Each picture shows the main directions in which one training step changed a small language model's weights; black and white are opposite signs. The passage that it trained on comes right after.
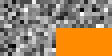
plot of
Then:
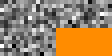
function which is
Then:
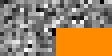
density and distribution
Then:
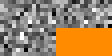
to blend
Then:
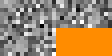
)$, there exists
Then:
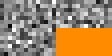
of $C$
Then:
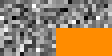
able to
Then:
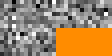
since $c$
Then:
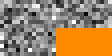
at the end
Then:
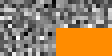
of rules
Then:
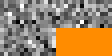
LR &
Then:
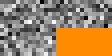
algebra. As
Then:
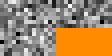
+ \omega
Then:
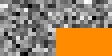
This defines an
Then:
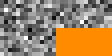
consequence of
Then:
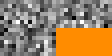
Not dependent
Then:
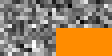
of the moments
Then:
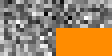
specified maximal
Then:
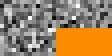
a module
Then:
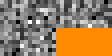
particular, if we
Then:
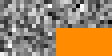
be passed
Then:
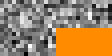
the interior
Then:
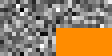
that simulates
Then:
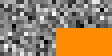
to relate the
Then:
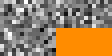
and similarly as
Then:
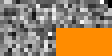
the distribution of order
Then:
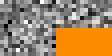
friction may
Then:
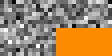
only recently
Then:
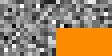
applying any of
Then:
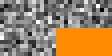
is: do the
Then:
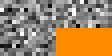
as the set of
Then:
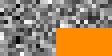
may have been
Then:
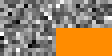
positive total
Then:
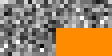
and obtained in
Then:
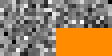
we identify an
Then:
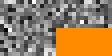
J}$ by
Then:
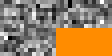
the structure of the
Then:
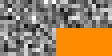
the directions
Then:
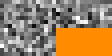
of the spectral
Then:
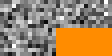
structure of correlated
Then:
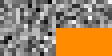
factor in the
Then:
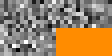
five points in
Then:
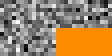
connection between the
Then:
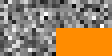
evalution of
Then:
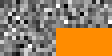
there will be a
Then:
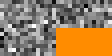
of matter
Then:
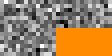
or the action
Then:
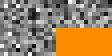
taken from
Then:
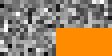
Although the
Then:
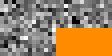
operators in terms of
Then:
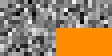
vertices is
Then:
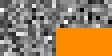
satisfaction in
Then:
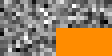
excitation and
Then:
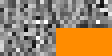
we prove that
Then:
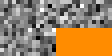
set. Once
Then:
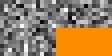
statement is
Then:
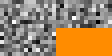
In this work,
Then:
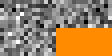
CD algorithm,
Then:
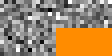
any polynomial
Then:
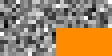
method relies
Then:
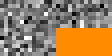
should also
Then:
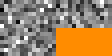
whereas the sequence
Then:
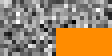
labels on
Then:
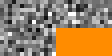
follows: for
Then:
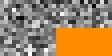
and denoted
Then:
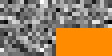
dual knot
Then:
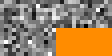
the derivative
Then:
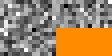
black holes
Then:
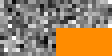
region of the
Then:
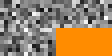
analytically solving
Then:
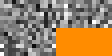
follows from the fact
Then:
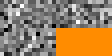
aims to
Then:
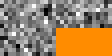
other hand, when
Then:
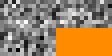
space is the
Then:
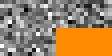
called {\it
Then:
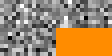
utility functions
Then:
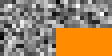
on the solutions of
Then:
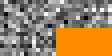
the premium
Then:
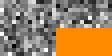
The method of
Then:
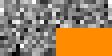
Therefore we get
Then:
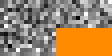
We also consider the
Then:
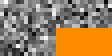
in NYC
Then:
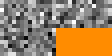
The diagonal
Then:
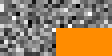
remove the
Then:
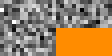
In the second part
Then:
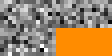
discussed in
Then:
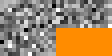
0 \leq
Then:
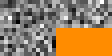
\nonumber \\
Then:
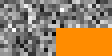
Lemma. But
